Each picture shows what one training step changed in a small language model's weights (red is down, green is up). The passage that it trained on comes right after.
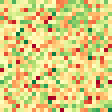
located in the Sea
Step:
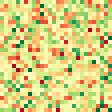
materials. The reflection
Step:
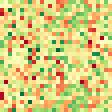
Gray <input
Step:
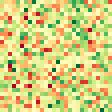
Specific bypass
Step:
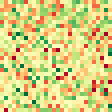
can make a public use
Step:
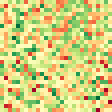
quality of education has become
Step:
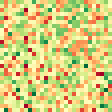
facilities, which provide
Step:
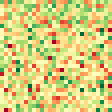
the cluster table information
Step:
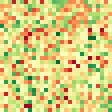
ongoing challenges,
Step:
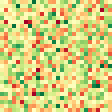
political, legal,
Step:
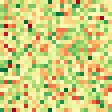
complain about multiple
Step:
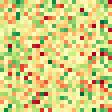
training and testing respectively.
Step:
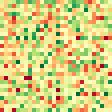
kilos, so
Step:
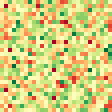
information available, changes can
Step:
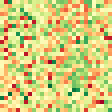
He Y, Lin
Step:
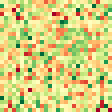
FE. The relationship
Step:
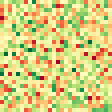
empowering means
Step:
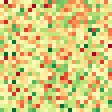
While this is good
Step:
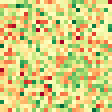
Species When considering
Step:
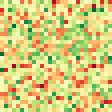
pads were
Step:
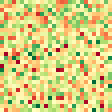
which is considered an essential
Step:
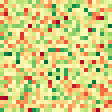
2019, while for the
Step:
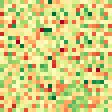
• Best management
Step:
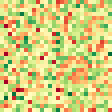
trade from economic point of
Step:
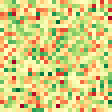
formerly a
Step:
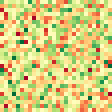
diverse values of nature
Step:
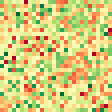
efficiency and flexibility.
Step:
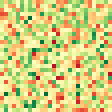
KCCA man power
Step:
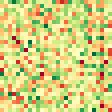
resilience levels.
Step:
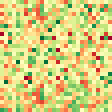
and social impacts,
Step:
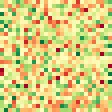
for\ one\
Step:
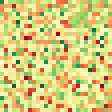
function, but also
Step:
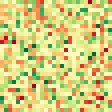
and problem orientation
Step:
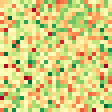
partner companies,
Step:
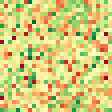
to condition them towards solid
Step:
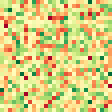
challenges faced by the
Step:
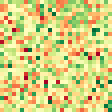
changes in the Polish
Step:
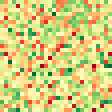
anti pinch
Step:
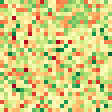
of which a detailed report
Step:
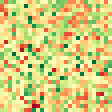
* From this those
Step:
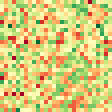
with randomly selected
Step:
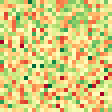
complex or potentially
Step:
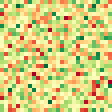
to contain cholera
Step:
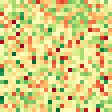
taken from all couples
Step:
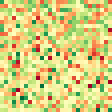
of the disease. The
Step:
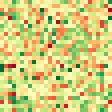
elevated temperature and
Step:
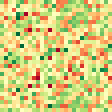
facilitated by the
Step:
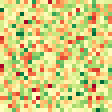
Joint Venture
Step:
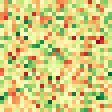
evolve the same
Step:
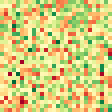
etc.. Having
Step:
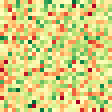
returning no useful
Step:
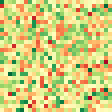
of oroantral
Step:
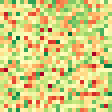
quinte del
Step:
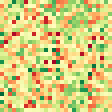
ready (no
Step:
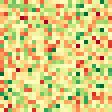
35 years. On
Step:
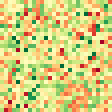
and education have positive effects
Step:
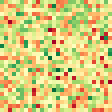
become a national stage
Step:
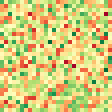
apply phenolic
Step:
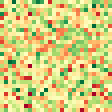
soft resins,
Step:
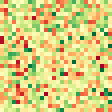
methyl esters were
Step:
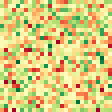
about two and three,
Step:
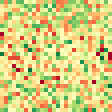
the area. The comparison
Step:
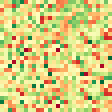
should be carried out in
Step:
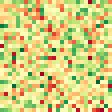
and represents the contribution
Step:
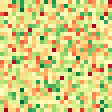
impresario -
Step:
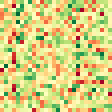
ERA project and
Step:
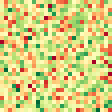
competencies that ensure that
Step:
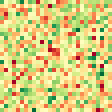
because the CDS
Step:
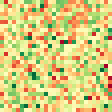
Further experiments incorporating an
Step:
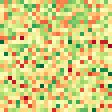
the mechanisms for resistance
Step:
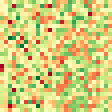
people, contraction
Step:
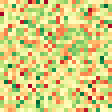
find these competencies
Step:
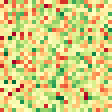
teaching methodology is highly effective
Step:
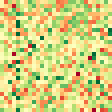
terms of technical performance but
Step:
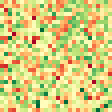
language) is adopted
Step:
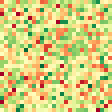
money and power
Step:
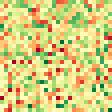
a third country or
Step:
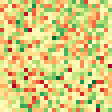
ideas across various
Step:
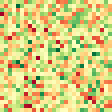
to understand and remember
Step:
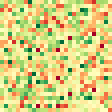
same time increased the
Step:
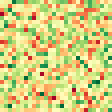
furnaces are the
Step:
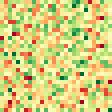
good at, is about
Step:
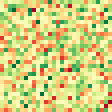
reference masks have been
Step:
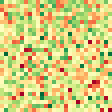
expensive costs,
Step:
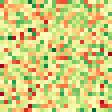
probable structure is the
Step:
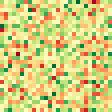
bucket while
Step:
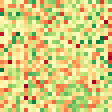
optimization suggestively
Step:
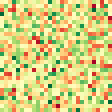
or accelerating
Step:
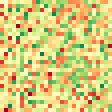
Colonel Weber
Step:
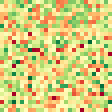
breeding bird
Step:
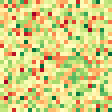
in the complex terrain
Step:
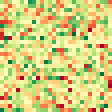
foreign language, the
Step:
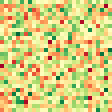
as extortion,
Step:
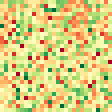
obtained from all study
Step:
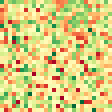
was observed from 2018
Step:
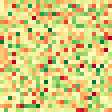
native speakers
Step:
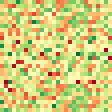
modeled. This
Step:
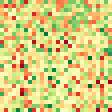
in the strategies being
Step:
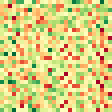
that this is due to
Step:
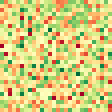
A variety of
